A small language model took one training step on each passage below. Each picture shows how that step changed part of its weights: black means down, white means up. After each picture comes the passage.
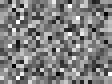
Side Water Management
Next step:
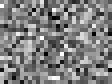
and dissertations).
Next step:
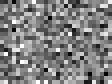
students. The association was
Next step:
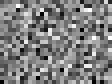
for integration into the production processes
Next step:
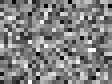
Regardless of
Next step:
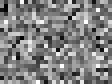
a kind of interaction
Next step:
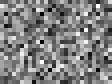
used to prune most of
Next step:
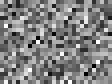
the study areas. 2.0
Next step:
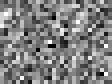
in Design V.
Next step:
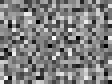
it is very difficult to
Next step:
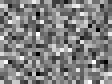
aspects can empower
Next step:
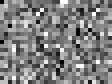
is greater than the
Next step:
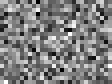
SPSS version
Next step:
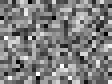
substantiated by
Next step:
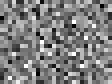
5 Yiheyuan
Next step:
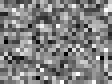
crowding agents.
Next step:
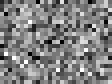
method consists of a context model
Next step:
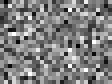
Indicators, with the help
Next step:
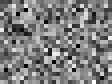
G-d's law.
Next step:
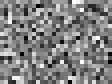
to by ptlc
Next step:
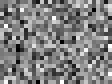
combined approaches, such
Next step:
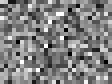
sell milk within their
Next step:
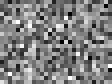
interventions, especially
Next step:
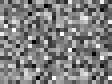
are submitted with
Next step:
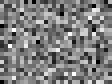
Land use/land
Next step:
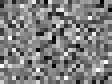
low temperatures and was identified
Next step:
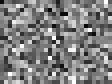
to improve model generalization. The
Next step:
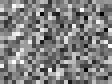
on the VMGO of
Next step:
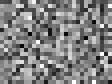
and the victim was
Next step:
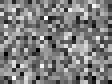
ministries but with those
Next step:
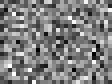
entraining context-bound
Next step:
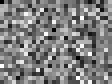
is used for the event
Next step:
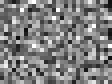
However, more such studies are
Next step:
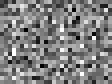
provide these benefits.
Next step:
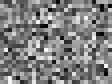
busiest commercial
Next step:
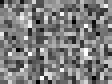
right τ .
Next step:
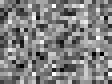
difficulty, and possible
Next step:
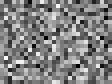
with a soliton mechanism
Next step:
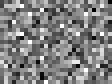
with a series of anions
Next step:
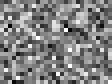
in the G7 group.
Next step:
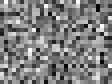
metal and polymer
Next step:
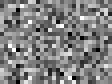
both cases a tendency
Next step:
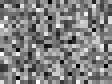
complex in aqueous solution
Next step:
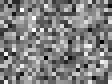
observations. The results indicate
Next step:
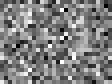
designed in accordance with
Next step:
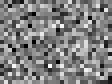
beautiful nor
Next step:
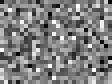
sources The authors have no
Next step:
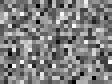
therefore lower the risk of
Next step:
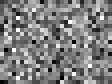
at 5 per cent level;
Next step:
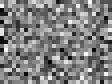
was higher than that of their
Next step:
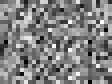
of practice without the consideration
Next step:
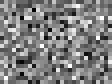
likely, by this time the
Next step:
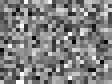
Writing – original
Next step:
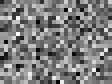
make the results available to the
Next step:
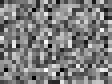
the UPMVM and
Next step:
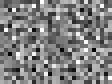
gene (encoding the
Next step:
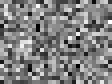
transition in a QCL
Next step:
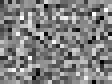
new lexical unit by
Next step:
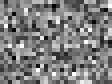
lectures .This results in
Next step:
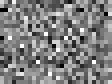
Ideas Sources The
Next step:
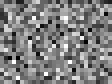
Such stereotypes
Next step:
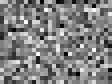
Franzato B,
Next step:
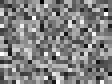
had absorption between
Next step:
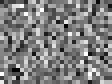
and medium provides additional
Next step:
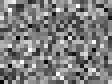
real, the rational and the
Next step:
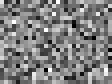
Participants those who
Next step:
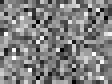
with 1 N sodium
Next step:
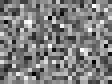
difference between the perceptions
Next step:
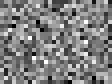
curriculum as well as
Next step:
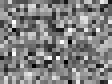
are facing disability.
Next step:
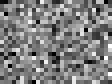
structure of power cables is shown
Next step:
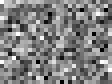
by Bohle and
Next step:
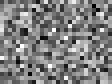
later in Figure 4.
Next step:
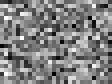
to remote rural areas.
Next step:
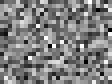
of determination which is represented
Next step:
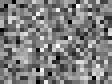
supplier and the product end
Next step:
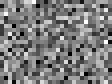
some years the number of products based
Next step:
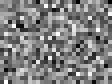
notches and openings
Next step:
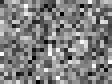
at OMU campus
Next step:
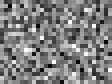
between Inventory Management
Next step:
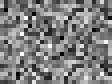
the economic crash of
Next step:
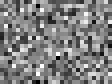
controlling, and
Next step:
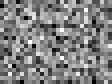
the main factor driving
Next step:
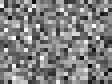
with nonvanishing
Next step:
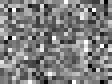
further cut into smaller
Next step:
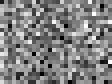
is significant for organization as it
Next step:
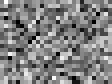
are disjoint and that
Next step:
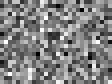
internet access, significant
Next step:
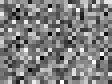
Comparability of results -
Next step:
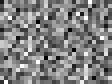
the cumulative results obtained
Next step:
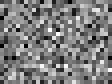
either pathogenic
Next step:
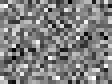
modulation methods. PWM
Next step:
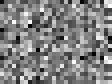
generating the recommendation
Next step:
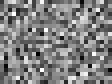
of nurse educators,
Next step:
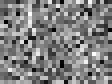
accumulation of organic
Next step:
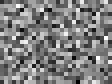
to the cross sections
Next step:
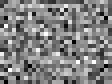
also reported that Ni level in
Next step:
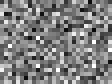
Archives" is
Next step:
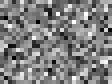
health 4. Strengthen
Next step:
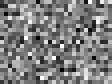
integrated course in
